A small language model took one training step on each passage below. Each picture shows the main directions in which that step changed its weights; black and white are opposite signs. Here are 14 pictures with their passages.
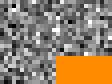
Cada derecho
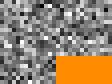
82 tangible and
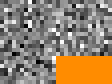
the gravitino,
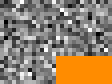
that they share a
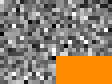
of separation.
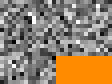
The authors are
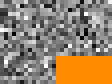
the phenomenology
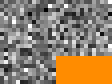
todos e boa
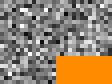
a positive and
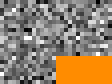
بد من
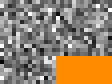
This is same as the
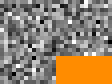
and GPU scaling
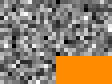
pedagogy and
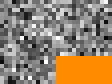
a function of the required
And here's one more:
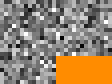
o fator de maior
